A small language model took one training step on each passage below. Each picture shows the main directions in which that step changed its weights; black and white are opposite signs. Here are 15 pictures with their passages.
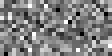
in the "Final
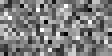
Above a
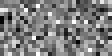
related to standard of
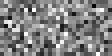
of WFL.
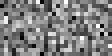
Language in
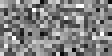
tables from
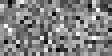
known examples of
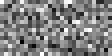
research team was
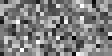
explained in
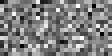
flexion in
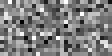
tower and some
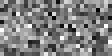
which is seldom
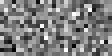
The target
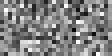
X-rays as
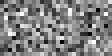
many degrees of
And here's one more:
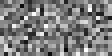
trapped by
